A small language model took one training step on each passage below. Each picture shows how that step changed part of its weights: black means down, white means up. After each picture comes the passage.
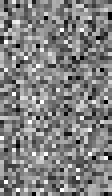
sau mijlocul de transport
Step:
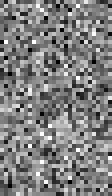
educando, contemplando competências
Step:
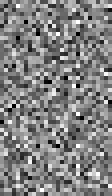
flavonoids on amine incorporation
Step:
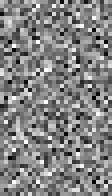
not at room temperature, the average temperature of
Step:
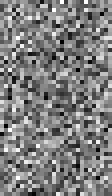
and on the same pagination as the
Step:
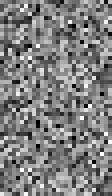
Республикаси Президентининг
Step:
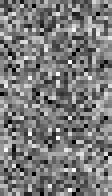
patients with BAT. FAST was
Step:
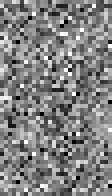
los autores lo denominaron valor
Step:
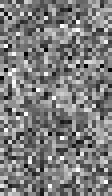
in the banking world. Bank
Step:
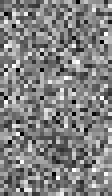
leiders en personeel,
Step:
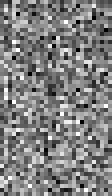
hisoblash, jamoadagi
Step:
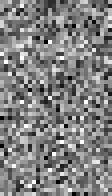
платформ как фактор
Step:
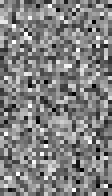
analysis performed to understand better what the audience
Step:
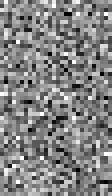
mehnat shartnomasida
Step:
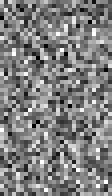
people consider both conflict and negotiation to
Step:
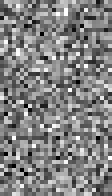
is as shown in Figure 4(c).
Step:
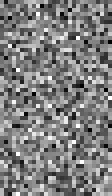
es imposible consultarla
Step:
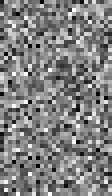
outcome relies on the release of the
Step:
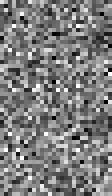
problema, se evalúen
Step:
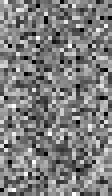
weakened by thermal shock and
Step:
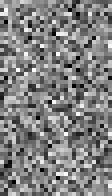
conversationnelle adaptée à la
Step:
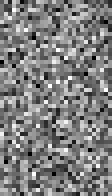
Update 2007, Deutsche
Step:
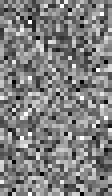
também de forma automática e em tempo real
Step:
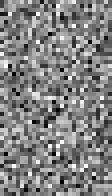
патолога Володимира
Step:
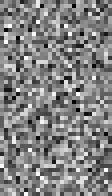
Constraint (TIME) ×
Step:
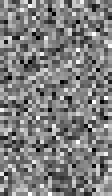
sandwich thickness. Over this
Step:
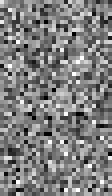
yanada yaxshilashga
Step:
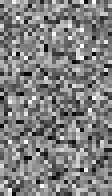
mashinalari, majmualari va
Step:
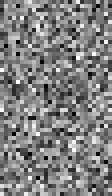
food allergens]. Revue des
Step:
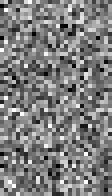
Харківський національний університет
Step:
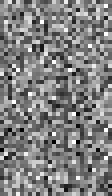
considerable role plays a dimension
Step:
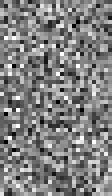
foizi raqamli moliyaviy
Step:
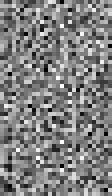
опыта и вероятность
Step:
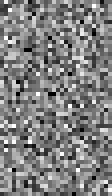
darslarida boshlang‘ich
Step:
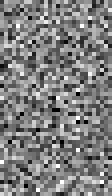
(%) of 3 rice cultivars
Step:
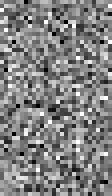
Iste'mol etikasi va
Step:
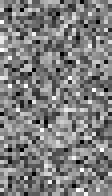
порівняльного аналізу,
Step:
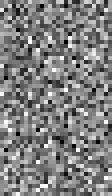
den Schatten an – eine Art
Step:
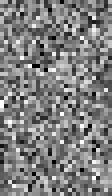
взаємодії структурних
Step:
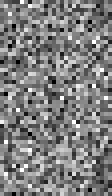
various scaffolds, were utilized
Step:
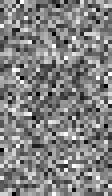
Data were analyzed via SPSS version 26,
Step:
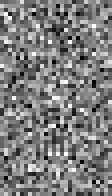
para os antigos egípcios
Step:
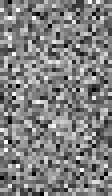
that for $n \geq k$,
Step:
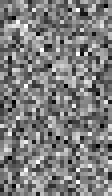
a significant positive correlation between vegetation
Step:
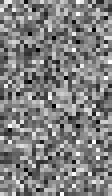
efficiently and successfully learned through
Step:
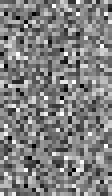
as solvent/H-source
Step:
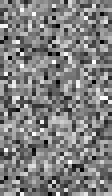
word, paraphrasing,
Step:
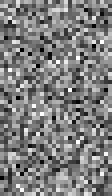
*Concrete Technology: Past,
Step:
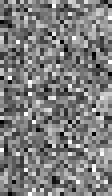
superconducting radio frequency
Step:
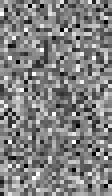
achieved at room temperature. The thermal behavior of
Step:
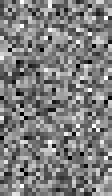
is still considered false, which is
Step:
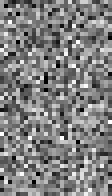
applicazione pilota su edifici
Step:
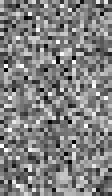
Preparedness Technological Controls
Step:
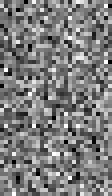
translation of an unfamiliar
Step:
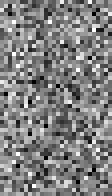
wall time, and user behaviors on job
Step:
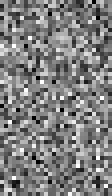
support the findings of this study are available within
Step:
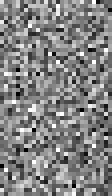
bei Fragen rund um das
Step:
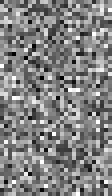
class closer and the different class
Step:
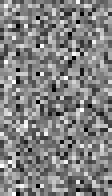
bijdragen is nog van
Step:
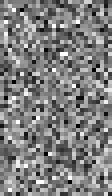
significant at 0.05 level, as the
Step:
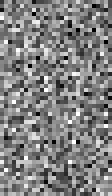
Showcases Entdecken
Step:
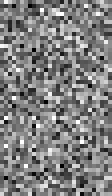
ekanligi, o‘quvchilarning
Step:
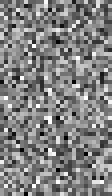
oy ilerisi için bir
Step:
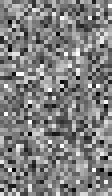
input layer. The input data are given to
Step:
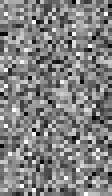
data was attained using existing documentations on
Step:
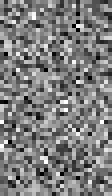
kompetentlikni shakllantirish
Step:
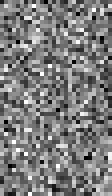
caractéristiques des parcs
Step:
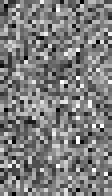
pox vaccine. *Avian
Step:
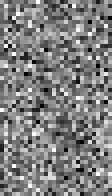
due to the shading system applied on
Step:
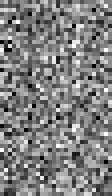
el renombre de cruel que
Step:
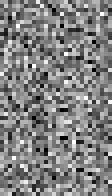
teaches since 1984. He was
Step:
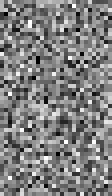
of variation of different geotechnical random
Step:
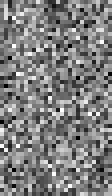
road map. The research started with
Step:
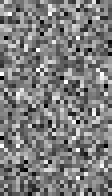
of a rotating shaft-line
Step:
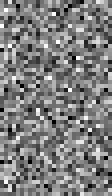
is system matrices and B is the
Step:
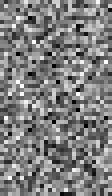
Bhargav Dave (External
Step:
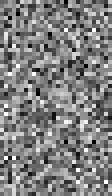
analysis and forecasting of
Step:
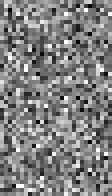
take him to the inn. The
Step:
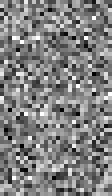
(Epidemiological Injury
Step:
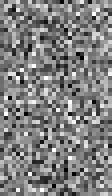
of microbial contamination, with
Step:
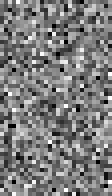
la conexión mediante la aplicación
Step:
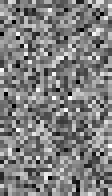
The discussion will detail the current studies evaluating
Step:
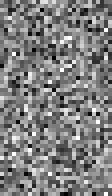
the spirit of [17]:
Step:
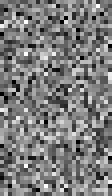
hacer una lectura de
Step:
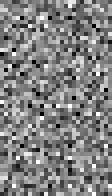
that this SSPV Battery
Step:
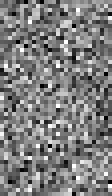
humano como en los techos
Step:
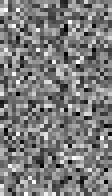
M. (in press) Can social
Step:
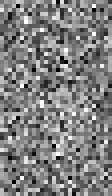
تأهيل القوى
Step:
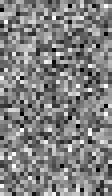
2020, the Census Bureau is
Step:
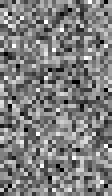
(RIS) have emerged as a
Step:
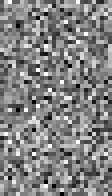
gediend zijn als
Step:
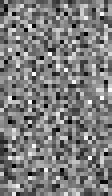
adabiyotlar ro'yxati:
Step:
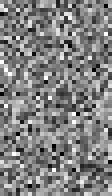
points of interest, hotspot
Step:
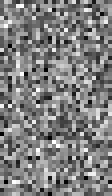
towards the values of living together in a
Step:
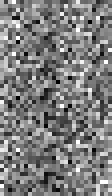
Bababudan schist
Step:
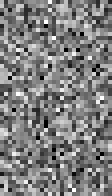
review, which allowed us to observe
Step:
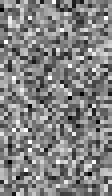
obligations, and outlines its
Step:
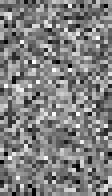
such as the Laboratory of the University
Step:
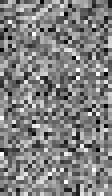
minimizes both the latency of communication between
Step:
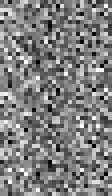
= \gamma \cdot \pi d =
